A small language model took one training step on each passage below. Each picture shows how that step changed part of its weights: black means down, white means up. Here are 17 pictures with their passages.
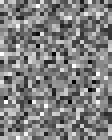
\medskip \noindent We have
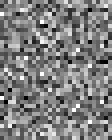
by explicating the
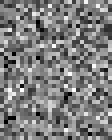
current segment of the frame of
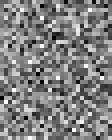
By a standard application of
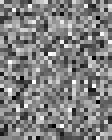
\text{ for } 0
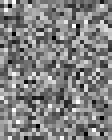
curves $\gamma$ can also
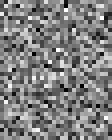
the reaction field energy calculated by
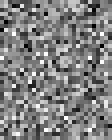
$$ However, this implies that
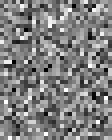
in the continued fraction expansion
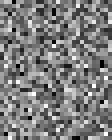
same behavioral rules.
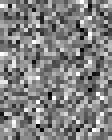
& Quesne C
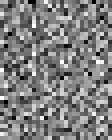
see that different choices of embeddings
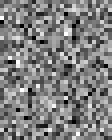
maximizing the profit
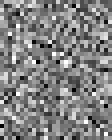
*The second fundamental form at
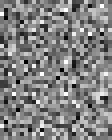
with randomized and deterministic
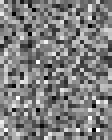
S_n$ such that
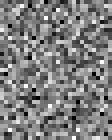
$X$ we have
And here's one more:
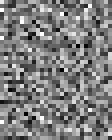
Appendix A.1.
